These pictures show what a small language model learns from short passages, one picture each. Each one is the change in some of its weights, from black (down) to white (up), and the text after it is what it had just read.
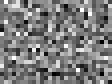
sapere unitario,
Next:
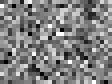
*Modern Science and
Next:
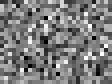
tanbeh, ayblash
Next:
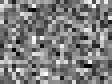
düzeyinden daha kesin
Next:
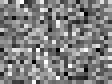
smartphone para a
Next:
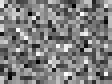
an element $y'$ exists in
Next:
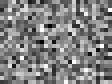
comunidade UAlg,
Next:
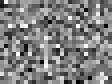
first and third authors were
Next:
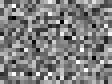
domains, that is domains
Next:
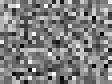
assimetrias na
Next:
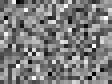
техники депонирования
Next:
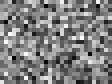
в выборе тактики
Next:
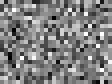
любителей российской
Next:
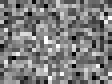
el bajo peso se ha
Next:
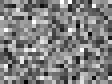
popular hubiese
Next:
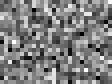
the coefficient field can change here.
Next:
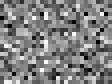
\begin{pf} We first
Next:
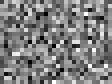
lupope} are
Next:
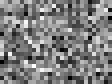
senza rinunciare
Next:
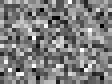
kg de lixo todos
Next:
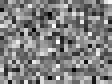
assessing the impact of the
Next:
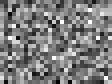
is definable. %The
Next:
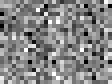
of $M$ by open
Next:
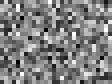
\uptau \rightarrow \exp
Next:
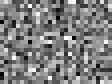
manifolds is the recurrency of
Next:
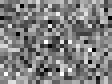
three}. According to the
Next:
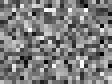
Jamshid O;
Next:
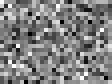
there exists $i \in
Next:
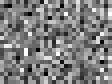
stable by extensions, we get
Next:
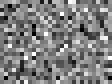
xalqimizning turmush
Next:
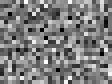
dos consumidores e
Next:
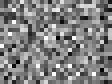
0 when it is false
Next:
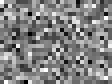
there exists a tangent hyperplane
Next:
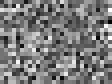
CHANGES IN THE
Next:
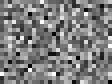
Poe em paralelo com
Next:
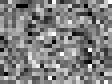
support of our result.}\\
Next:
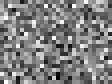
het weglaten of
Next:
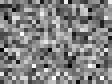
yordam ko'rsatishni tashkil
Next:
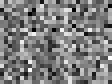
known as Calderon's
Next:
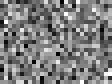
we use the half-space model
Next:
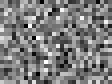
где 100% статьи
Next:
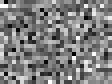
$\Sigma$ and sentence
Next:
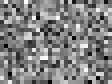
taraftan komik,
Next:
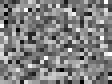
$\ell \geq 0$ is
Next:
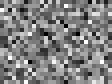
на каменистой
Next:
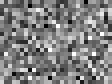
nossas necessidades.
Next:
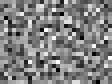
give an interpretation of the
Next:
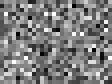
satu alat yang
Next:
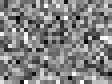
r^2 \rtimes
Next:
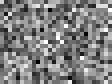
muddatsiz hisoblanadi.
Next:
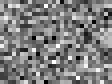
performance of the ResNet when
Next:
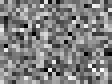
тишине слышна
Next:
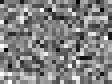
be extended to multidimensional problems
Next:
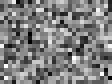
categories, which have two
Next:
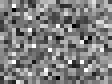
a devoted artist
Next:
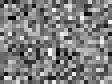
function for surjections}
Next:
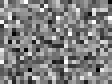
[2]. Термин
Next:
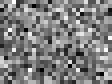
nazar, foydalanadi va davlat
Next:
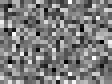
also for the Deep
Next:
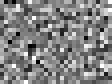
\end{itemize} The described
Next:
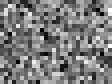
no other loops inside it
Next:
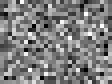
1'de, silaj
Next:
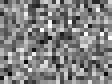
demonstrado uma capacidade de
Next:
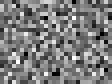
perawan itu,
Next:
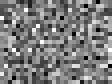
centrais do desenvolvimento e da
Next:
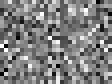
hamkorlikni rivojlantirish;
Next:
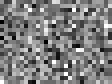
jarayonlariga jalb
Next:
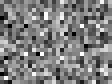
: \begin{eqnarray}
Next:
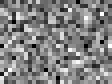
claim follows. (a) In
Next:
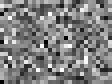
uchun bir o'simlikdagi
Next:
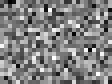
siswa di kondisi
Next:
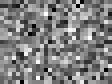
tópicos frasais
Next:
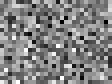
parameters is $c=2$
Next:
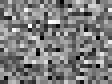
удобрений в
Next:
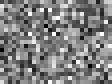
of routing steps needed
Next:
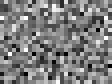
de uma rede histórica de
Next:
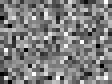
pairings \begin{equation}
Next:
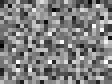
культурных новшеств из
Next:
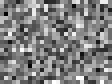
\choose 5} &
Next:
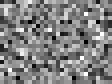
& Toe Patrice
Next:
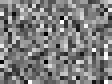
than did the Society of
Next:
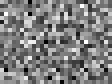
space. We may equip
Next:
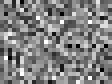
for crucial comments that
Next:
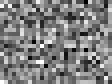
at ``critical points" described
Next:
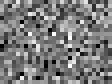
of WPPs' providing
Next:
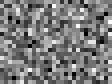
nakent sele und du
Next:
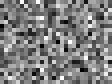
the sub-equations in
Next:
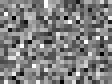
MATLAB routines
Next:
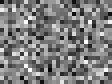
di peroleh $p =
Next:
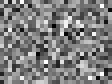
va tahdidlar,
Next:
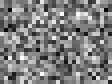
Input et discussion –
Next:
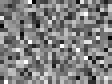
generators. We shall see
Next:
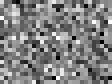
with integer elements uniformly distributed in
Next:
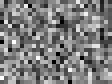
the right-hand side of
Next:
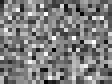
} There are seven $\pm
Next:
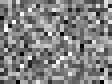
if $\pi$ is in the
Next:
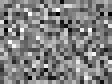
we suffice to study this problem
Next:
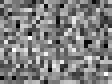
фронті були
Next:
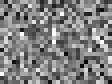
desembocado en
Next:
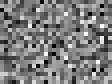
будем помнить
